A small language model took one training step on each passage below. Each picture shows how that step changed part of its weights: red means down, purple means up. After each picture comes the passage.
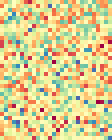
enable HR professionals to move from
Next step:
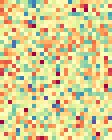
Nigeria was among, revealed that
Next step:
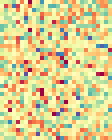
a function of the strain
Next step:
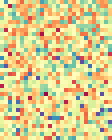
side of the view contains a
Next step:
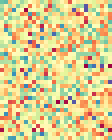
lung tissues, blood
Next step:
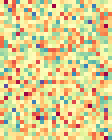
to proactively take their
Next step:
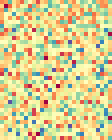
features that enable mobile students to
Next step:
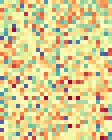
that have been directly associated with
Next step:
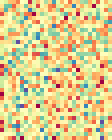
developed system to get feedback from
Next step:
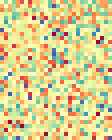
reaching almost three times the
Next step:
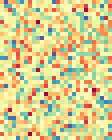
community, national government and local
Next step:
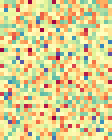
the advantage that will create competitive
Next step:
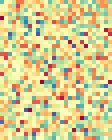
and CRP levels.
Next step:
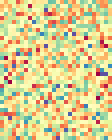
calculation of multiple linear regression coefficients
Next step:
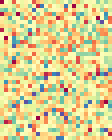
compounds through a monolayer
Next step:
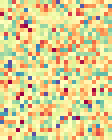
the trial. Figure 5:
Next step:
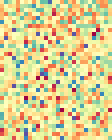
were collected through structured interviews and
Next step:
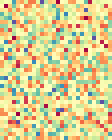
have a significant relationship on the
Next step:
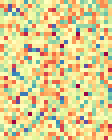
It is also seen as a
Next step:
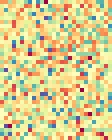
tremendous pressure on
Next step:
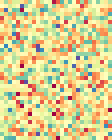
in the style or the
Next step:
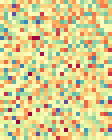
as follows: on the surface
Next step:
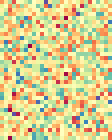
on line 1-5.
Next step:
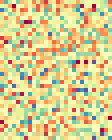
responses. Specifically, environmentally
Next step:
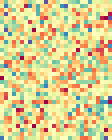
time (makespan),
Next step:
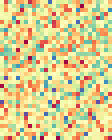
its dimensions viz.,
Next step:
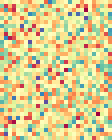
"all people, regardless
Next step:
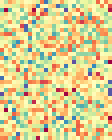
LM8F powder were
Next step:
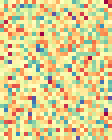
of Ciliwung River
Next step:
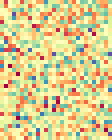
quantum Structure.This
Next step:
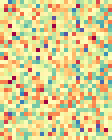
(International Energy Agency,
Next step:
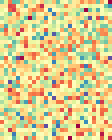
worth noting that the impact
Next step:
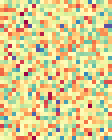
of evolutionary divergence
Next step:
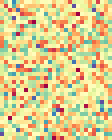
to fully materialize the goals
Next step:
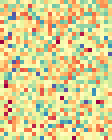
medical version in texts of
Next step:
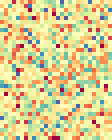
remaining parapodia
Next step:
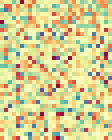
time frame in which the
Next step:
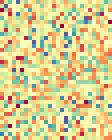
Graph on MMRE
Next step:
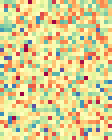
the preferred license. The
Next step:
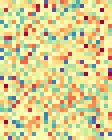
prepregs - 3
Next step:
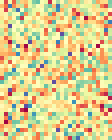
needs: - ✚
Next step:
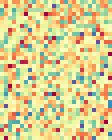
β_3 END
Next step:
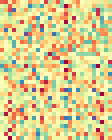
DNA mitotype of
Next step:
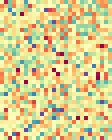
Moreover, a concrete example of
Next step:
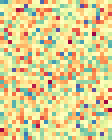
codes and valorization
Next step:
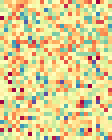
clay and of the thickly
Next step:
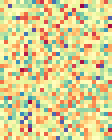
on nutrient digestibility
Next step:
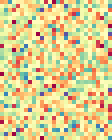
and closeness with participants
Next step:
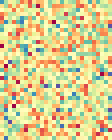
and ability to people create more
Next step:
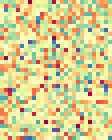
the Southern Ocean and
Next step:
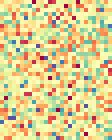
patterns capturing their past
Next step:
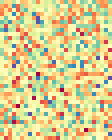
in Zamfara
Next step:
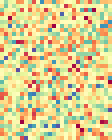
code generation or restricted
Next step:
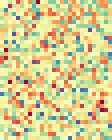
built as a result of the
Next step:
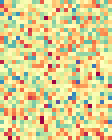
issue of unequal education
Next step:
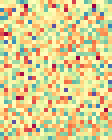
“Student Support
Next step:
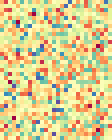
of future RINGS surveys
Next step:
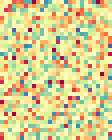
= a$) and considering a
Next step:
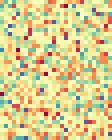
(the gateway is only
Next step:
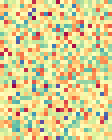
that involves feathers
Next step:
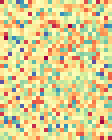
- A knowledge deficit
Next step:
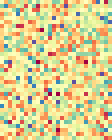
where she made herself
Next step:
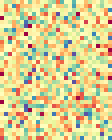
and Methods 2.1.
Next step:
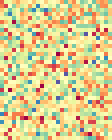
preliminary results of treatment performance,
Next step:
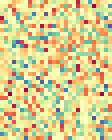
valued by groups but did
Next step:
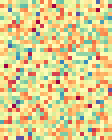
consisting of 23481 world
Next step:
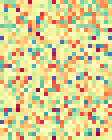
the acoustic medium are
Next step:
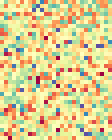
very initial stages of project
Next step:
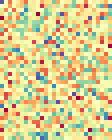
of patients, and poor outcomes
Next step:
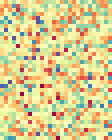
in the mining industry.
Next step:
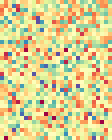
in the middle for tourists
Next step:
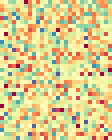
they have a problem with the
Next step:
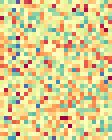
KOH activator, it
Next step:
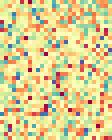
short note therefore proposes a
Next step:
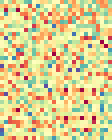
Table 1. Optimal
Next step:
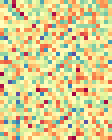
After the book selection, target
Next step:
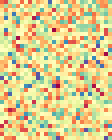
often the largest in terms of
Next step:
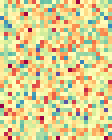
the state of Q_1
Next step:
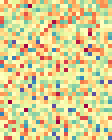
information. The findings indicate that
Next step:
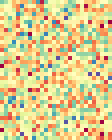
architectures, which is
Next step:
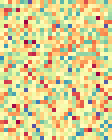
repeated exposure to blood & blood
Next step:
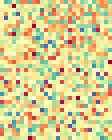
who can appropriate it for
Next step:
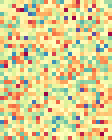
Type: Torah
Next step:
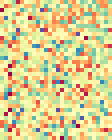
is a lot of work to
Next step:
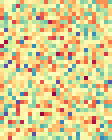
to maintain their balance. The
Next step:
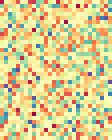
students' handwritten
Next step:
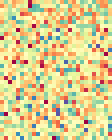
possibility of which is due to
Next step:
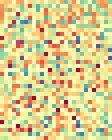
scheme for CHIME is
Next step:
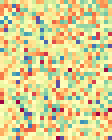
in majority were from serum
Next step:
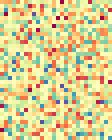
party during election?
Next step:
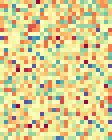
there are only a finite set
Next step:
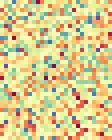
requiring systemic governance
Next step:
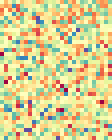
in a realistic female
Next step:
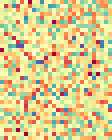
a definitive phenotype
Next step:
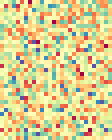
a functional and active power that
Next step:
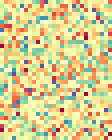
self-harm, and
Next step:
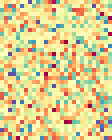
2020). Aquaculture
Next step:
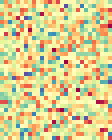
a controllable environment a grid
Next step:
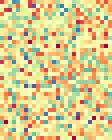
HCV core proteins
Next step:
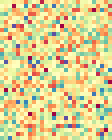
fetus reaches the
